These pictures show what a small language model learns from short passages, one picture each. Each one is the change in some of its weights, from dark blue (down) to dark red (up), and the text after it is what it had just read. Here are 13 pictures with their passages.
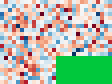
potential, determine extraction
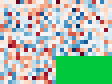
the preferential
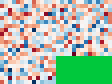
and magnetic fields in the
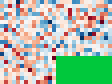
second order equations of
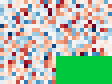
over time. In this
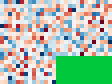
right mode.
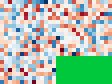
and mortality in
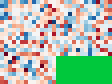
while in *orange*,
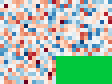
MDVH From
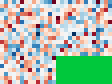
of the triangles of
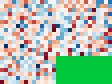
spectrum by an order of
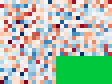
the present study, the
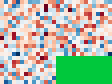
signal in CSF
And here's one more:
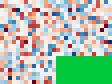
materials. This, in
